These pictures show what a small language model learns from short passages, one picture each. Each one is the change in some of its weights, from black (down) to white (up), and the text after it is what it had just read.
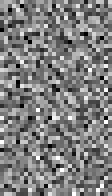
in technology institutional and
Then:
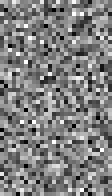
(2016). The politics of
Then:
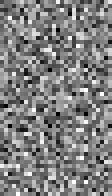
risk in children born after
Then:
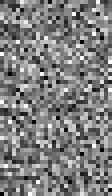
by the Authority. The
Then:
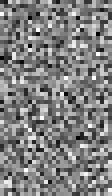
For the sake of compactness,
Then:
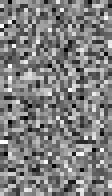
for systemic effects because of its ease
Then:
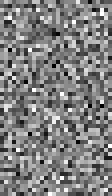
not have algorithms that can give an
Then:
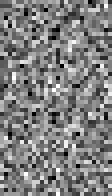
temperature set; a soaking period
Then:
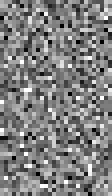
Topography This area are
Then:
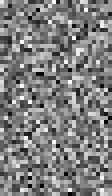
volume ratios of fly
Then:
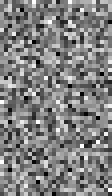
connectivity. In this study,
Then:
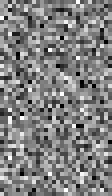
in the union of the ovals
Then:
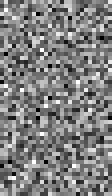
Result of Spearman's
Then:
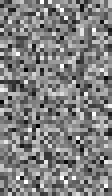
an octonionic structure can be
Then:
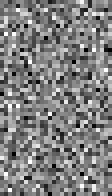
enablers of sustainable
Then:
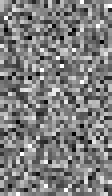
received by dedicated
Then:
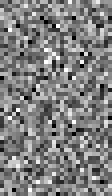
precisely what peer
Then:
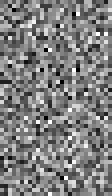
Define actions to foster
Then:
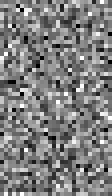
secondary school leaving
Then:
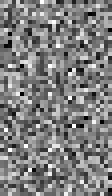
composition and distribution of the viable
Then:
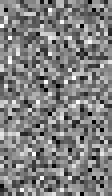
where $c$ is the distance between
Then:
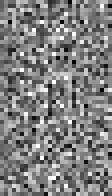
recorded in ethanol,
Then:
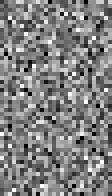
particular emphasis was placed
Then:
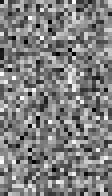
Version 1.1 FDO
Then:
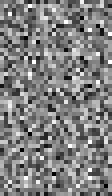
become dissatisfied with the
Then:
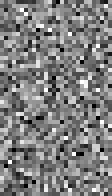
the supernova core,
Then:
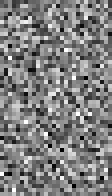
which is based on the time-dependent
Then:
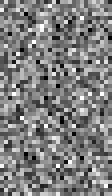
The authors suggested a
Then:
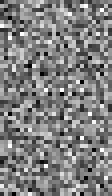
in terms of $M_p$
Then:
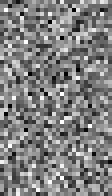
a global level via
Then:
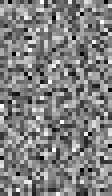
slightly decreased,
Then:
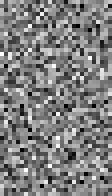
masses of the squarks and
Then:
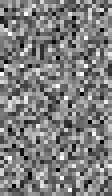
psoriasis and the
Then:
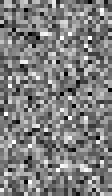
it is based on an OPE where
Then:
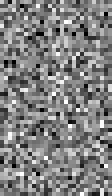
regime. Throughout the work,
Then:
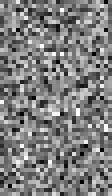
This implies that the hope
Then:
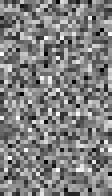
likely to be Validators.
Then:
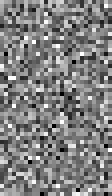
Adding \eqref{esmall}
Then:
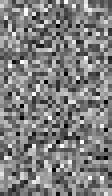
in the working population
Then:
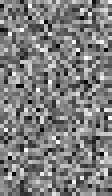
report of patients were completed
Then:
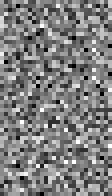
parametric surface. To do so, a
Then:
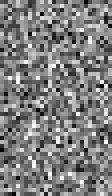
one of the most important challenges
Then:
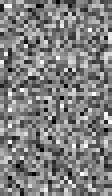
in 5G beyond," in
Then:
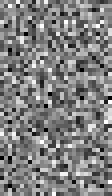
analytical solution. Note that during the
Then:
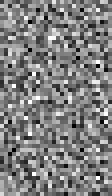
changes from -3 to 3 by
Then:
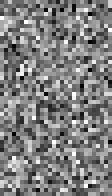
purchased more goods and
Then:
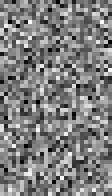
Gro Haarklou
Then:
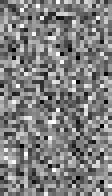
monomials and power sums are
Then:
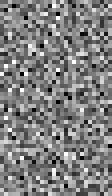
and incorporation in the
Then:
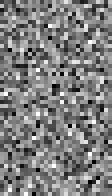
2008) and this is the
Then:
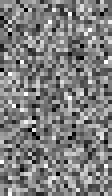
subtraction. Fitting the data
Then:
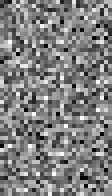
robotics, and internet
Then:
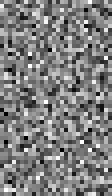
(1994) however reported
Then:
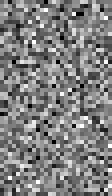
the thermal environment. The system
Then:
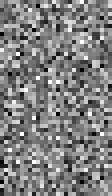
flows. There is no
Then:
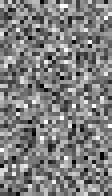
East Black Sea 8
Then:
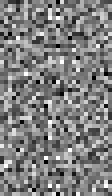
hybrid mesons data are
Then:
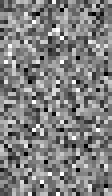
mud packs application during
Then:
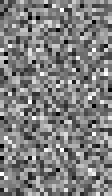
to pay extra money in
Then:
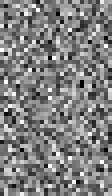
permissible to upload
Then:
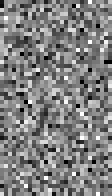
affected by the slow drift
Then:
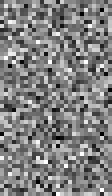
in the manuscript can be
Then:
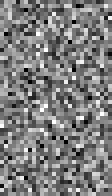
To see why, suppose that we
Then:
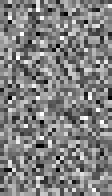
that is potentially incomplete,
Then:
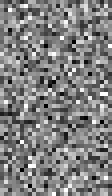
for the parameter dependence of the
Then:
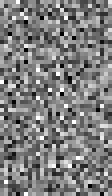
is a non-stimulant,
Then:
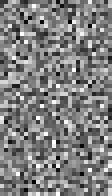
Local aggregate,
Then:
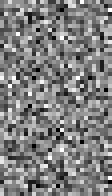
is lost. Additionally,
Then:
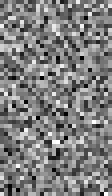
factors, community engagement
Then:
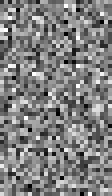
Feedback} In recent
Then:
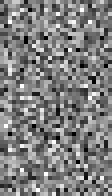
positioning it as a valuable
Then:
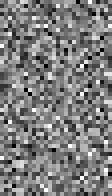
that the two diseases can present with
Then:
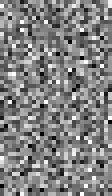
sample and of $2.0\%$
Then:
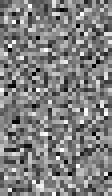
Constitutional Remedies
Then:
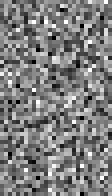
sequence stars chosen and
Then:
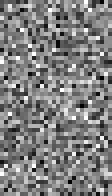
three years of teaching
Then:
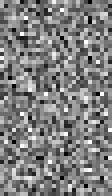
how the geometry of the
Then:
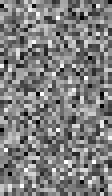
have competitive safety
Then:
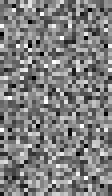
Classically, the energy of the
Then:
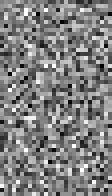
highlighting advances in
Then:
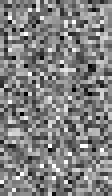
condition locally in time; that is
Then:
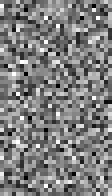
profiles on a social media
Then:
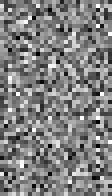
set to 0.01 and reduced to
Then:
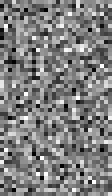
While taking up maintenance
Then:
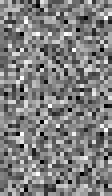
FabLab at University of
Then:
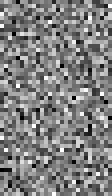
the ability of mathematical
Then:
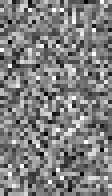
the storm wave base level, as
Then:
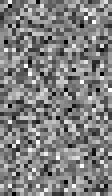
the future magnitude is
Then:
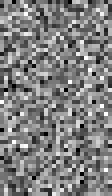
a helpful metric in lung
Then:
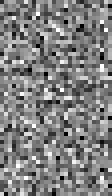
a constant relating the atomic
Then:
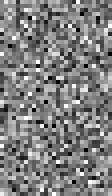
Finally, measures are
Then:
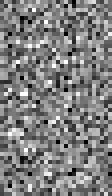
classical fourth-order
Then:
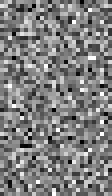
the scale of velocity
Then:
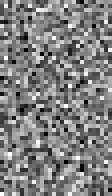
The rest-frame
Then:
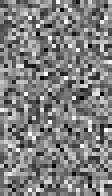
The difference is a result of the
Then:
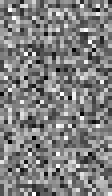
data, as it is better
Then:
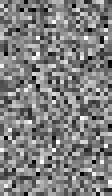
We also thank the referee
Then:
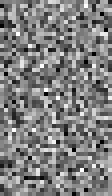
catch errors in half
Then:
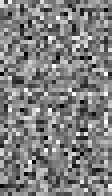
mainly concerned with
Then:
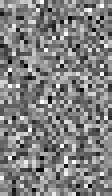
to the head-on collision
